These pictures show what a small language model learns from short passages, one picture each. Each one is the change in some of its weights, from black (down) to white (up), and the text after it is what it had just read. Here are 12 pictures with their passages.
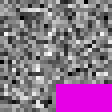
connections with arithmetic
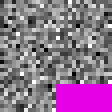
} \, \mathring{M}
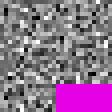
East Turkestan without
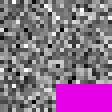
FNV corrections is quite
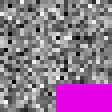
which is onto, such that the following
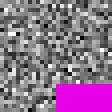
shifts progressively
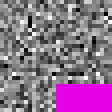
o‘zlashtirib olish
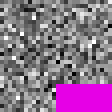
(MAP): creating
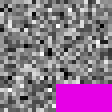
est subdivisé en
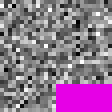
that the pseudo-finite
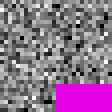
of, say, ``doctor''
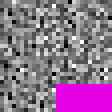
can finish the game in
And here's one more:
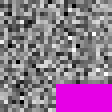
of this result is not affected
